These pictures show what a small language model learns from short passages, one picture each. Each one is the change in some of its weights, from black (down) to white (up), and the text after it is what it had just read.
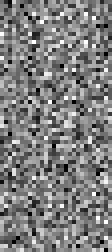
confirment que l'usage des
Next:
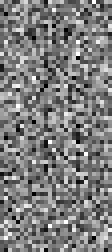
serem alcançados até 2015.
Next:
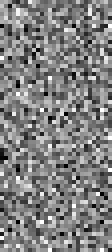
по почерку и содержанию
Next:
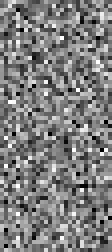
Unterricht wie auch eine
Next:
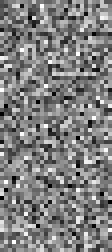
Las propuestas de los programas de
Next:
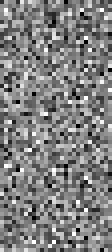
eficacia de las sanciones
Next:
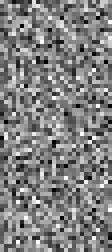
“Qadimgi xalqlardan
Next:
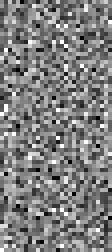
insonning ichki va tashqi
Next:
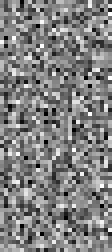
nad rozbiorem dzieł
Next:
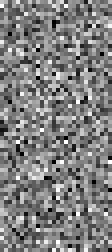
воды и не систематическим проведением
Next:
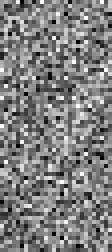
se alimentar por via oral
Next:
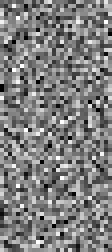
общинно-аульных группах
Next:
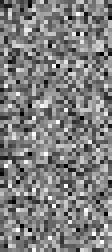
acordo as informações acima
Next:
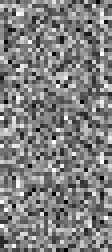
наружного досмотра и
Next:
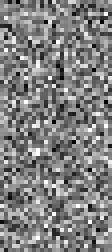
Vitalii V. Makarchuk –
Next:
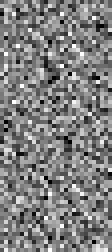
keng qo'llaniladi.
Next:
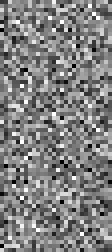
og'ishlar) bilan qiyosiy
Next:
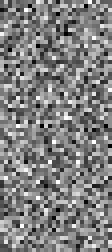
de entregas. [...] os dados
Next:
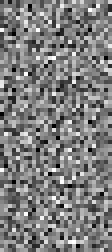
Google tanto como de que los
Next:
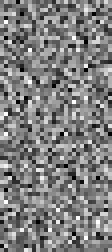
unvoni, lavozimi Dotsent
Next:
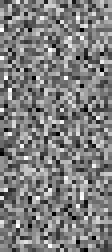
Cambridge University Press, 2013,
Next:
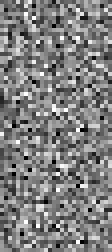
материалы всероссийской
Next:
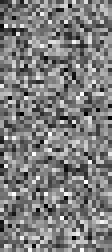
Ibu hamil sangat penting untuk
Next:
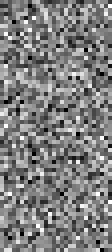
entre as décadas de 40 e
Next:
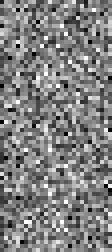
ему в сборе налогов,
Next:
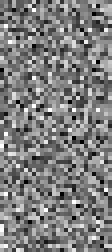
Ursinus лақабли
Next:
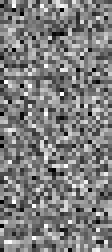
Census Bureau's Counting of
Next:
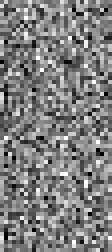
în raionul Ungheni unde
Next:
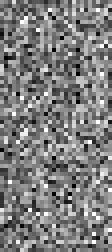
progressivement égal à 63
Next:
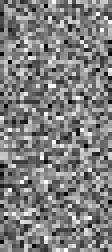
accessions, with varying
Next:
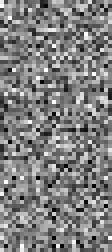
1a: “A medida que los
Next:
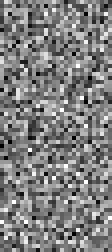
al tipo de muestreo, el
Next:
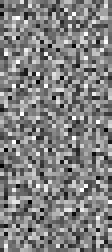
yo‘lladi. Ular kechasi
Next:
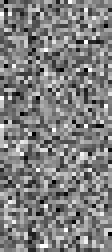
no debe consumir drogas. 7
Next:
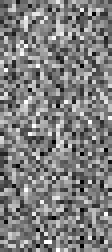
DANTAS, Antonio F.;
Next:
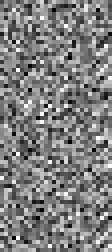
Pozostałym ubo-
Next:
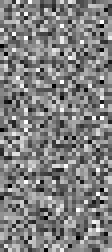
49-й Всероссийской
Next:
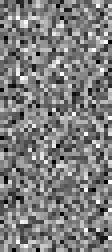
Ćwiertniak was to
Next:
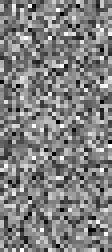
setelah 15 menit (cm)
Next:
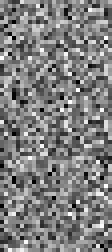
Distribución de la literatura en este
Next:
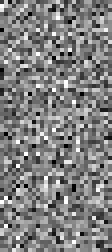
связи с этим разработаны
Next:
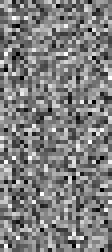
também aos membros da família, para
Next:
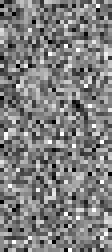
va bosilmoqda bo'lgan"
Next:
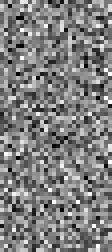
de distalización de la dentición
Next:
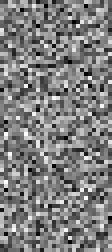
xarakterlaydi. Bosh kvant
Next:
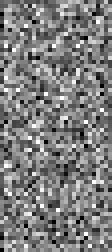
ekan. Ha bir uslub va
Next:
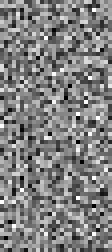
və şagirdlərin
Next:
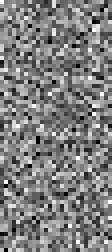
muito difundida a partir dos anos
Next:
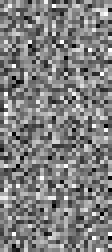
lo que respecta al equilibrio
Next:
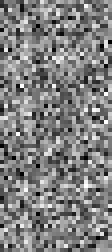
- Galati, G. a.
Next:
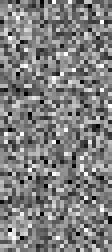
оз. Крутали, 11 мая
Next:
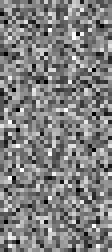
utilizados por la comunidad Cmap desde
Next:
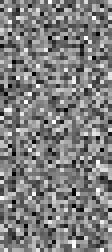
e competências necessárias para sua formação
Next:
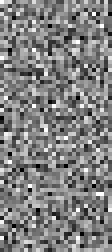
parecer que este procedimiento nos
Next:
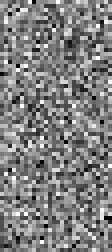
регіону і рівня розвитку.
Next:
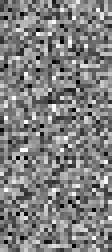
быть реализована с различными
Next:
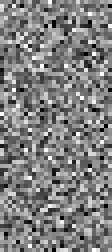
“Централ”. Восени 1920
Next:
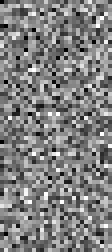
(HYD) yo'nalishlari
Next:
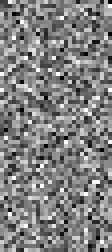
jumısında sózdiń
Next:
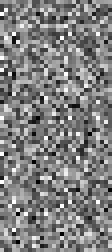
solitude » et « une image de
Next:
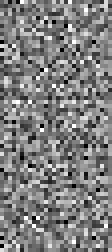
bo‘ladi? Odam qanday
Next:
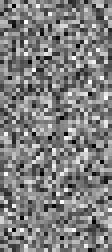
P. & Hlisnikovský
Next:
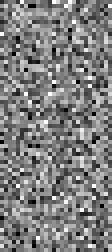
А.А. Ингибиторы
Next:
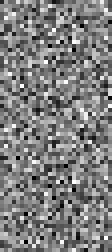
Серед ключових у цьому
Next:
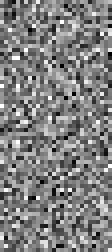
высокая температура воздуха
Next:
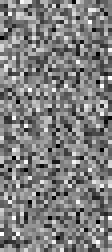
in categorie 4. Deze
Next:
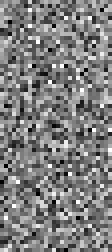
desidera fino a quando non viene
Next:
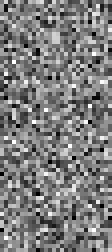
1997). Der Zusammenhang
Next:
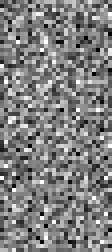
os presos fiquem em local
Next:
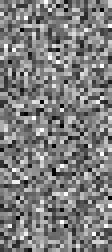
199), onde o estudante inicia as
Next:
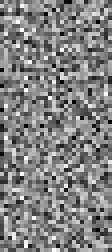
chiqish sabablari, tarqalishi,
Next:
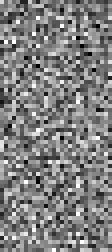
больных. У таких пациентов
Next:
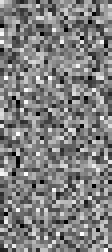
muammolar ichida asalarilar sonining
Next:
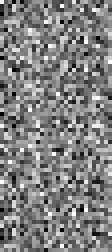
umumiy nazariy bilimlarni
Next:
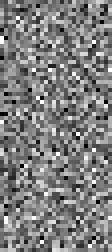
ko‘chirish uchun **rejalash
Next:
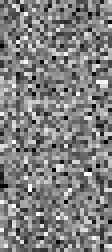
– у проведенні прогнозування
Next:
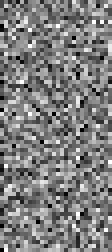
of a metatarsal using an
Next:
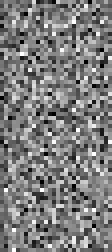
muhimdir. Jamoatchilik
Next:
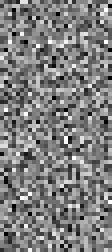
ma'lumotlar bo'lishi kabi
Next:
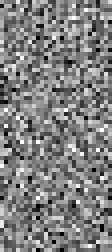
parte, la espectrometría de
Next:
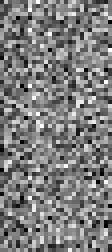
não fazia distinção entre a ficção
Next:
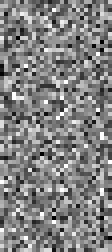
з урахуванням спрямованості
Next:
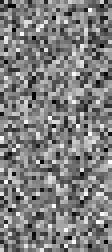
Estudo do Método de Marx
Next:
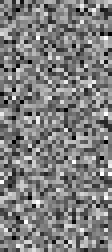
seguindo essas camadas todas as referências
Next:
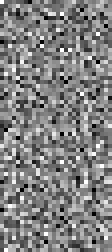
orqali shaxsning ijodiy faoliyati,
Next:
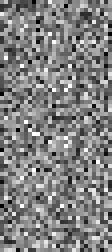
Скорбя о юности, седины
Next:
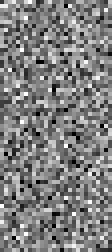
возвращение богов не
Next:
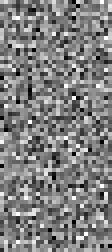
al Teorema 1, para que el
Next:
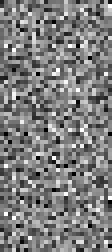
ja, waar? en: is
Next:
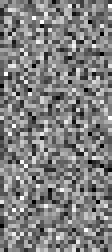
nas disciplinas. Requer,
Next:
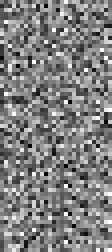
har bir bosqichida ta'limning
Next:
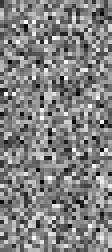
Untuk mengetahui standar mutu
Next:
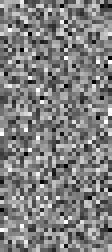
bilan shugʻullanuvchilar.
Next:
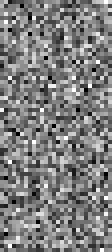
Foi aplicado a análise de
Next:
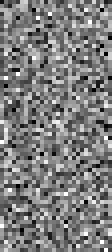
12 preguntas que combina opciones
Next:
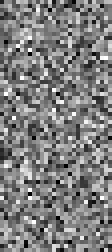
comprimento, 24 metros de profundidade
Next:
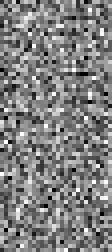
+ Atonik (üç
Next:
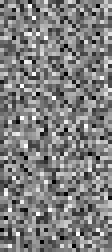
raqslari kabi bayramlar
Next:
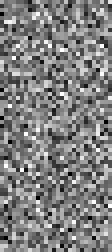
tor chiziqlar bo'lib, ular
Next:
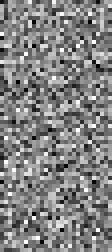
kompaniyalari, shuningdek
